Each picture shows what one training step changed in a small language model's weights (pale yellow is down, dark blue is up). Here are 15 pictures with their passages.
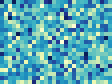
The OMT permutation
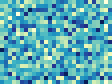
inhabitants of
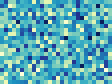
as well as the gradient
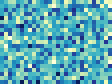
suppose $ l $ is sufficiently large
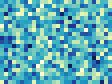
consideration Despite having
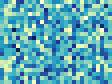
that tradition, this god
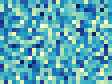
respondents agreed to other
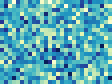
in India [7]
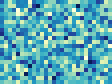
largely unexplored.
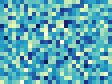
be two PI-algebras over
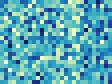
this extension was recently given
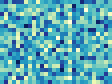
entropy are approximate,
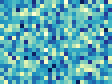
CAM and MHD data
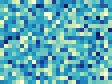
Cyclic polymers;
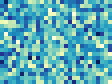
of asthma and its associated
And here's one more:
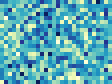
Journal of Current
